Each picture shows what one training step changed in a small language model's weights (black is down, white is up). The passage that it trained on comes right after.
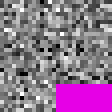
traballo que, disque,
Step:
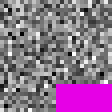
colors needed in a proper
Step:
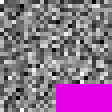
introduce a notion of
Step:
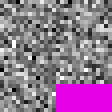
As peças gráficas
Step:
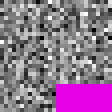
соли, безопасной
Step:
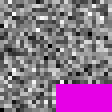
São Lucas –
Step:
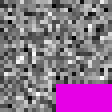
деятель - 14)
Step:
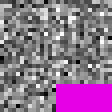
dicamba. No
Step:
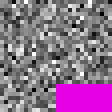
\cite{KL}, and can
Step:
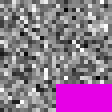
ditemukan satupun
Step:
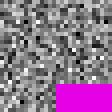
W., & Solfema,
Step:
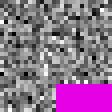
without the other. Is the
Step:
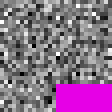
du modèle PER
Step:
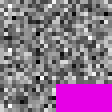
coefficients in the adjoint
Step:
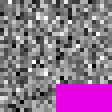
adoption. In this work,
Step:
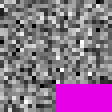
$\lambda$-cc of $P$ there
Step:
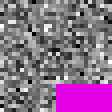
recoge que un menor que
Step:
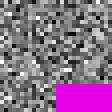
Busses. Gruppe
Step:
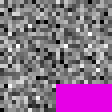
zero. Regularization serves
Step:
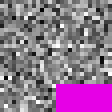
the plane. Since
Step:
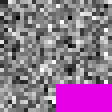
canonical. Since the linear system
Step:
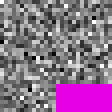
characteristic, we identify
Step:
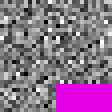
metodika. Bu
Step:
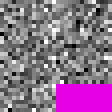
s’ajoute, les
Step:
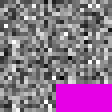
O'zR Bosh
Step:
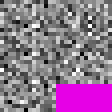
\quad \tau \in S^1
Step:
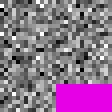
risistemazione del
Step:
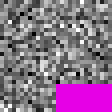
$\rho_\delta$, since the
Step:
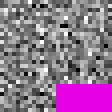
12 Contenido del
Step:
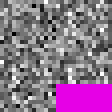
Carlos Morgado e
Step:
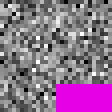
allow for these modifications.
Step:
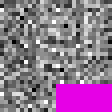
línia defensiva
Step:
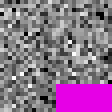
D} \longrightarrow \bigg(
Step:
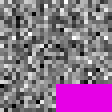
\'equation est donn\'ee
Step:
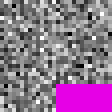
stably detects weak
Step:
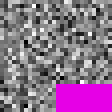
Proceedings of XIth
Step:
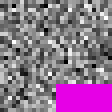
to ${\mathcal S}$-unit
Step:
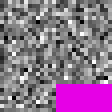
de Contas Especial),
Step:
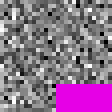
registros contábeis
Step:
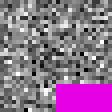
field along $\Gamma$, so that
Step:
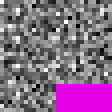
у підприємств
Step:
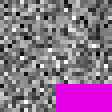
5ta ósimlikda
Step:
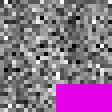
lack the intrinsic
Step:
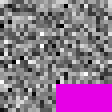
что данный обычай
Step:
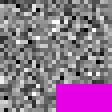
$U_j$ the structure
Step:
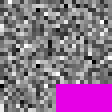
x^p \le ae^{\lambda
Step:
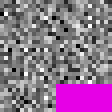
= 0 \end{equation}
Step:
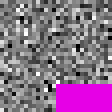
uniformizer. We let
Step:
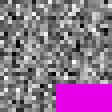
Almeida L. Case report
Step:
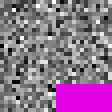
De slimme levend
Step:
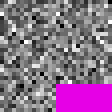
ikki davrning
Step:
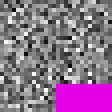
\overline{p}\geq 2 \ \
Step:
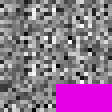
= \begin{cases}
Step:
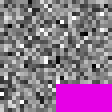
ahamiyatga ega
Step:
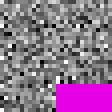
of $f$ we have $$
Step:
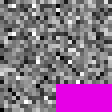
bartaraf etish
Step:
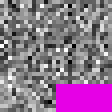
particular the Chern classes fit
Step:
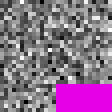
mês, contabilizando
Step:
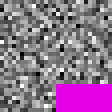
вже сьогодні
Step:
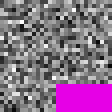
Online: 30th
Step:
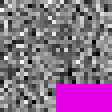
is not necessarily
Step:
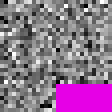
paytda dehqonlar
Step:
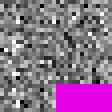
is Ramsey, this
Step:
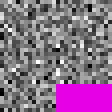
Bu yondashuv past
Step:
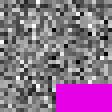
sempit bermakna
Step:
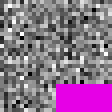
and $B$. If we see the
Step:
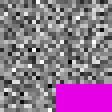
posibles externalidades.
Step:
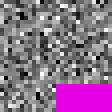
e polarizou o
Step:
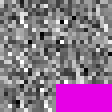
the group $H$ with the same
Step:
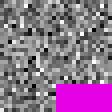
should also use it for small
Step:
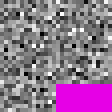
$1$ from $m$ and
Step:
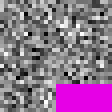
forward that the concept of
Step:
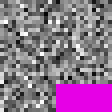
finally get a unit
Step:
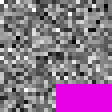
Contemporary Scientific and
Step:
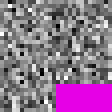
Exemplos: CAN
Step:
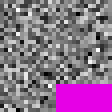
процессов, но и
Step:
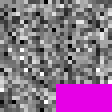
$\mathcal{G}$ are isomorphic and
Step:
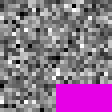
p38/JNK, and
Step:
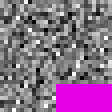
is not $g$-stable, then
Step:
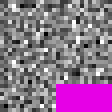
surat berbasis
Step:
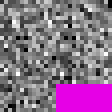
in hostels, due
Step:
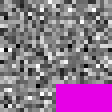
the terms of degree one in the
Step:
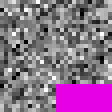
by a 2-path and
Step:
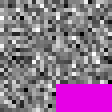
Daniela Mertzen.
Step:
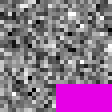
for Brown's version of the
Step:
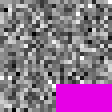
and moreover the characters
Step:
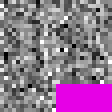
the presented model are similar to
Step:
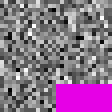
statistics of the zeros
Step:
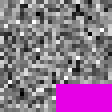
E., & Dildora,
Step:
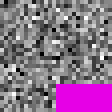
open. One is a better
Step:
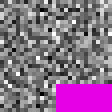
La flecha del
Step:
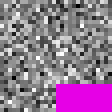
to construct slow-growing
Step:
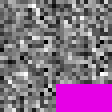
и политические
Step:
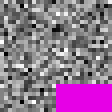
that $k\equiv0
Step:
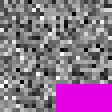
comprendió la relación de
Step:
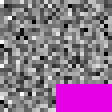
Esemuratov B.
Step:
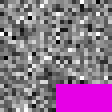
{\bf Integral tranforms
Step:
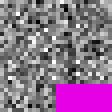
precise formula of this equation is not
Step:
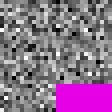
$A$ and a left
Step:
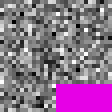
в государственные
